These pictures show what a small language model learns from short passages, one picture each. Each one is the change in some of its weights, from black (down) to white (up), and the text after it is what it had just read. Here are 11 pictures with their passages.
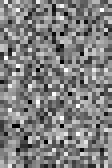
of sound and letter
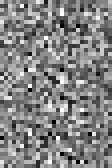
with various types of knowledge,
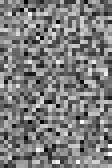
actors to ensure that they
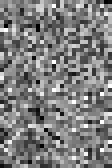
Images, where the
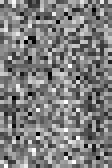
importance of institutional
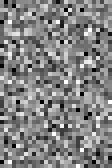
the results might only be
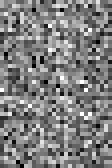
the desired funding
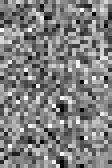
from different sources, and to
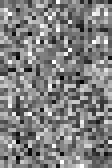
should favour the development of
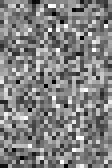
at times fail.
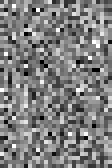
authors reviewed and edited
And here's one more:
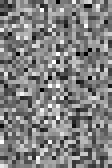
genotypic distribution.
